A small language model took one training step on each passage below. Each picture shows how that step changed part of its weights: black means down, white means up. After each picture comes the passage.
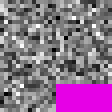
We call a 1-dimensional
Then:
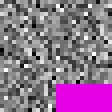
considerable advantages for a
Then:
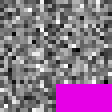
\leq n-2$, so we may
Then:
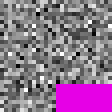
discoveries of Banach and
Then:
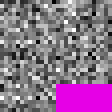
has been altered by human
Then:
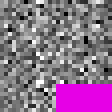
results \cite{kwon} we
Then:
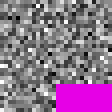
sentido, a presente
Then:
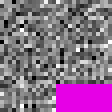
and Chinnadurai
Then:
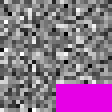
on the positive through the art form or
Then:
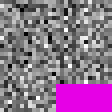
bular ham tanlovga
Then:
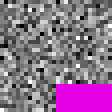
is a fairly standard
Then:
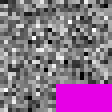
\end{figure} The authors
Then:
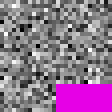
of the theorem in this case follows from
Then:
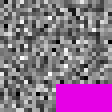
snellere wijze de
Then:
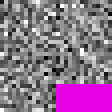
is the process of finding this point
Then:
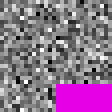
based on properties of the
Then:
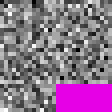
in the region. These
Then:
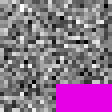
favor drama and
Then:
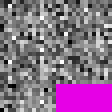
"Sport pedagogik
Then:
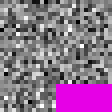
Optimal Trajectories
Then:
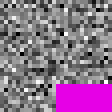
inaccuracies. If you
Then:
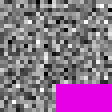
с официальной
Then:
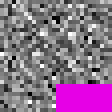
a result, the support of
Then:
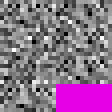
ER- PR+ PR-
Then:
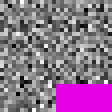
or the denominator of
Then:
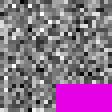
of its corrosion and the
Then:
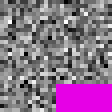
not get negatively
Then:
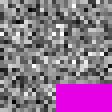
$f$ through the following two
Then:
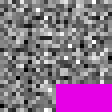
ва қиличлар
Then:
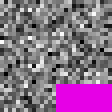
kishi boshqa
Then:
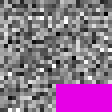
and likely to be impractical
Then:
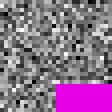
followed by a correlational analysis
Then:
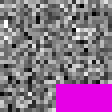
E(H)$. \textbf{Case
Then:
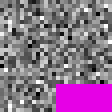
it became very important to
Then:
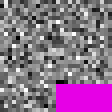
improve the result of Yang and
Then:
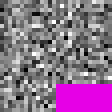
1.2.} Let us first suppose
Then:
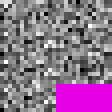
662 C taken from
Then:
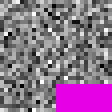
of some skew-morphism
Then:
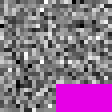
on the dynamic stresses
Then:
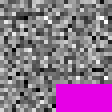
a neural network with
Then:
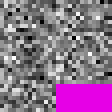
mesoscopic level, the
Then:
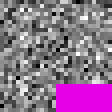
qolgan chorva
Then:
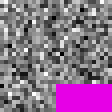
Here, $w$ and
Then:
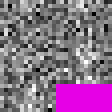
distinct and belong to
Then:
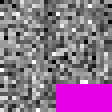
= \lip T_\tau
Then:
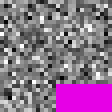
deformation retraction $r:
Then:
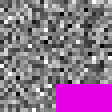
by the Department of
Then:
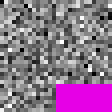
good image. Therefore, the
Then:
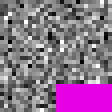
we consider the exponent pair
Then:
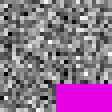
by Beckmann (which
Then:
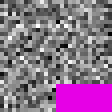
six equations. \\ There
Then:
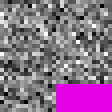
as one has to choose: a
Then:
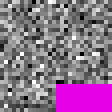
two items of X1 and
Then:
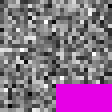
3% by the weight of cement
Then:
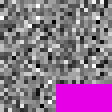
học môn
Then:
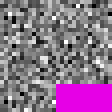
which affected the field
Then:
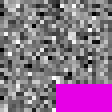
supported by the findings
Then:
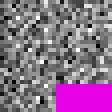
Nvidia GeForce
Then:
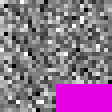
and lifecycle
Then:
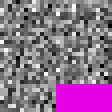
*молоко* в
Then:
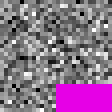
and tolerant of a wide
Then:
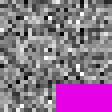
un consumo ligeramente
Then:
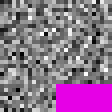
NFCC means Not
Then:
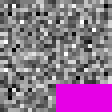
point with multiplicity 4. Since
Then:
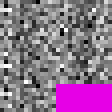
uma distribuição de
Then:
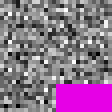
escolas de formação²
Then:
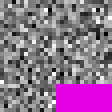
that for arbitrary
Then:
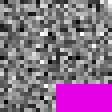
have serious consequences on
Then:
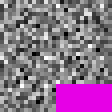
é tratada no ambiente
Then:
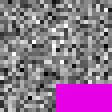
implications of globalization
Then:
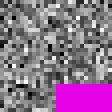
all packaging techniques
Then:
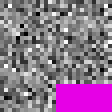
procesie wychowania
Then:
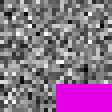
\Bb\}$ is also a bounded
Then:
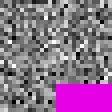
semantics for the cyclic
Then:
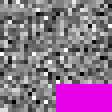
power values by the corresponding
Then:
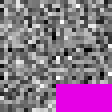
By this exact sequence we see
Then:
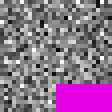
been shown to improve the
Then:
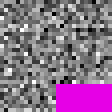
Dental College,
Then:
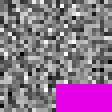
construct meanings by working with
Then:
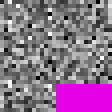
to promote open science
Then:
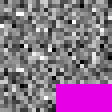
собой жанровую
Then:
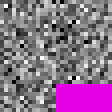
mim esforços para manter
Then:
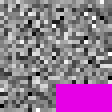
the open-source
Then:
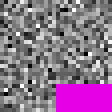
K. E., Jomurodov
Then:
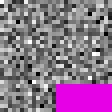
of it, during which he
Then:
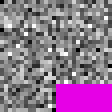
and density was lowest on
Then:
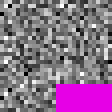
links the formula
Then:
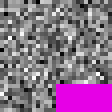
yoki ularning turli
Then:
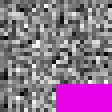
xil vositalarni
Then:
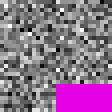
EEA relevance)
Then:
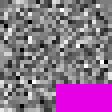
on abbreviated as
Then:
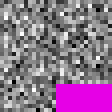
Forêt - monodominante
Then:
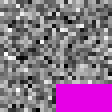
health –status scales
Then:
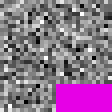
– це класичний
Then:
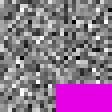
stress on both supervisor and
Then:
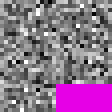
и ракурсах.
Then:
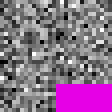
Let $L'$ be the fixed
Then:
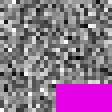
define a homotopy
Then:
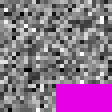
\frac{-2 \varepsilon z
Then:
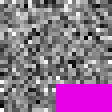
general. The eigenvalue
